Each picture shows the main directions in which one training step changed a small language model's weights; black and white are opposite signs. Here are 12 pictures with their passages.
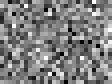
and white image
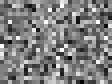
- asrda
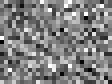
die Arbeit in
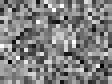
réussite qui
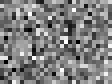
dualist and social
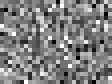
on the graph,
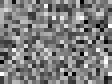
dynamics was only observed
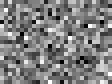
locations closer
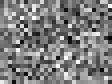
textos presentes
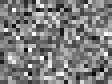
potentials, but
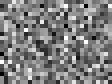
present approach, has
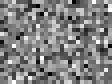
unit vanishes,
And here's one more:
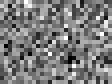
measures are
